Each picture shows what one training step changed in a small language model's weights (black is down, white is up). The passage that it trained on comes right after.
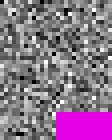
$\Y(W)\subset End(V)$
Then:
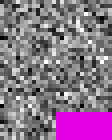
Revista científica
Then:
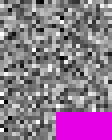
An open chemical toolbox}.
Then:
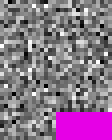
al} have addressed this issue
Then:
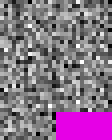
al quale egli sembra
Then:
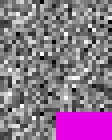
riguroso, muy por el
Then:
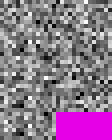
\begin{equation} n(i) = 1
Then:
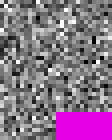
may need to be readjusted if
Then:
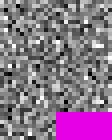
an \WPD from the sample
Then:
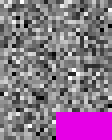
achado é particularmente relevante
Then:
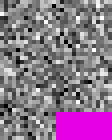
utilizes its own proper notions
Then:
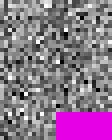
benefit ratios across models was
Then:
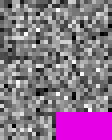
clarin sonoro que con ecos
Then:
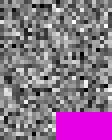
to Yu. Ilyashenko:
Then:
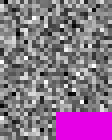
vacuum. No thermal energy
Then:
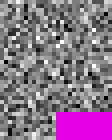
also Lipchitz with the same constant.
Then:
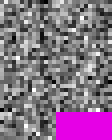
захисту річки
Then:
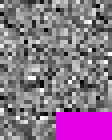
a convex cone the upper
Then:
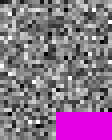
texnologiyalardan erkin
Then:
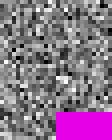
asriga doir mehnat
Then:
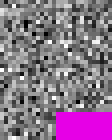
sino que también ha
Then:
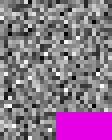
central-symmetric for even
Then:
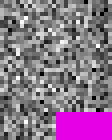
maybe extended until the boundary of this
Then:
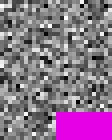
vary enormously. In the
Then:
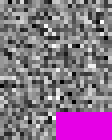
and compare it with the spectral function of the
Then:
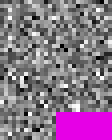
in restricting our attention to linear
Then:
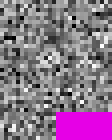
активности отобрано
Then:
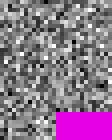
a (vector valued) mapping
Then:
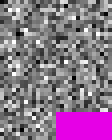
results published in this paper
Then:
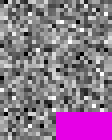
Bull. Amer. Math.
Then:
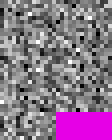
florentine établie à
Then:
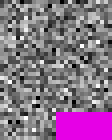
obrazlar ruhiyatini
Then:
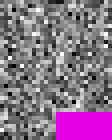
the arrival time of the beam particle
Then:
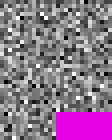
$F$-spaces. To
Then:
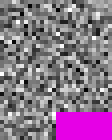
not appear because $\G_{0,
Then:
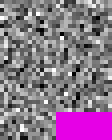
\end{equation} then the following hold:
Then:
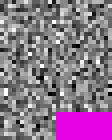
and thoughts in accordance with the
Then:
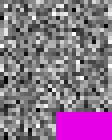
the proof of the Claim 3,
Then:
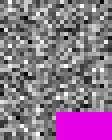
Organisation gibt an, die
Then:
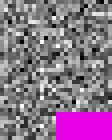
the case of an odd $d$, in particular
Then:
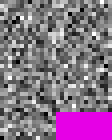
the secondary fan of $\ca_3$
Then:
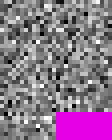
appartenant \`a la partie
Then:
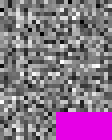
courbes de genre 5 non
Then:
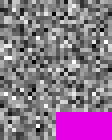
\angle (BX,BC))
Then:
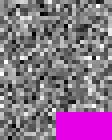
as a wave on the sea surface;
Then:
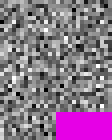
of states and conductance can be
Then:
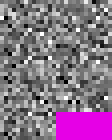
to the observation data in each single
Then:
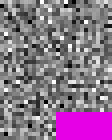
trade-off between the two optimization
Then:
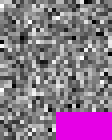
are shown in Figure 2. The DFT
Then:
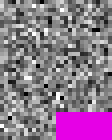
over $\mathbb{P}^1_R$ with
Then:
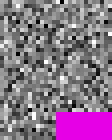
whenever $j<n_k$ and such
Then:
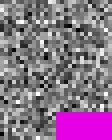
a link failure is present and
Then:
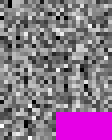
d'une année à
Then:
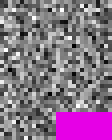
has been put on a firmer
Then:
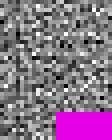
shu nuqtadan boshlab
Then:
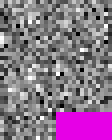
to operational interruptions.
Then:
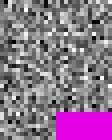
w] \$ns trace-all
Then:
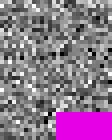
\end{equation} The operator has period
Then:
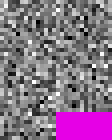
that the phase dependence of maximum
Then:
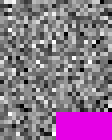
the system \eqref{eql:1}
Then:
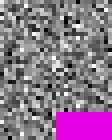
whose index is a power of
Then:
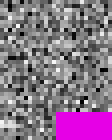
bilan janjallashish
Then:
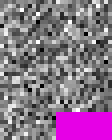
that an attacker need to give
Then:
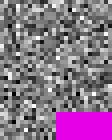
$J_w$ be the integer part of
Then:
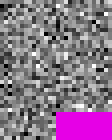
Methan (rechts)
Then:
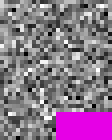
simple closed curve $\alpha$ in
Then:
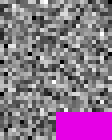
понятия стало
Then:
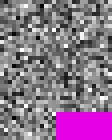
in the $B$ meson rest
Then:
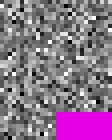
B \} \notin \cs$ and
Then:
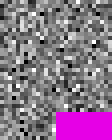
and \eqref{4.16a} with
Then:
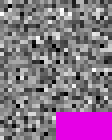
gravity from 4d BF theory.
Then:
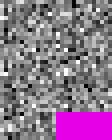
experimental phenomena.
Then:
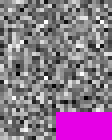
fac iarna un noroi
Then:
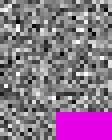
Mexicanas*, 51:
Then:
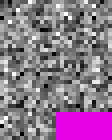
\begin{equation} r\frac{\dd
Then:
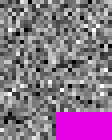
(E. amnigenus)
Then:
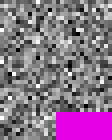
references which reveal observational
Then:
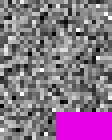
as $W_{i00j}$, because
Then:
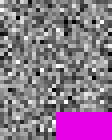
of the $l$-group $G$.
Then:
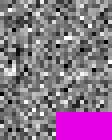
basée sur la maximisation du
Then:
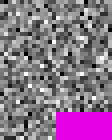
a controversial issue. Social
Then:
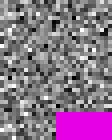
commutative*]. *If S is right
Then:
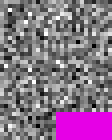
different notation with respect to the one
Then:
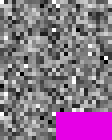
\noindent $\bullet$ on the other
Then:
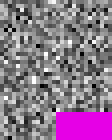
multiplicative subset. \item
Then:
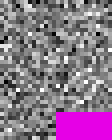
Hz. Âişe'nin
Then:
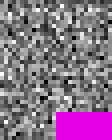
an underestimation of the total number
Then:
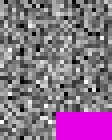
along the beam axis and top
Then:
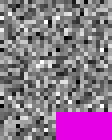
a prescribed tolerance (\ie
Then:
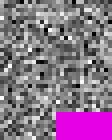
manifolds are also parametrized by their
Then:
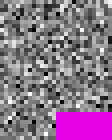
essas informações fica
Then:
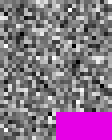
of regions of~$\calP$ is
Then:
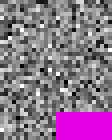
comes back more often in sites
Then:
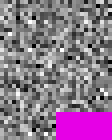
with and without magnetic field, and
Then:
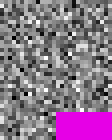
partitions $\mu$ and $\nu$ is
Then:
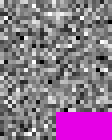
be submodules. Then \[
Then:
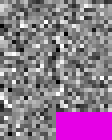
preservar la estabilidad de la
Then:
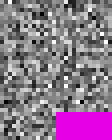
} \label{fig:atoms}
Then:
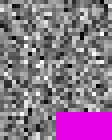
making examples. One such example,
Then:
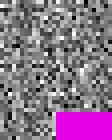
of $H^2X$ into a basis
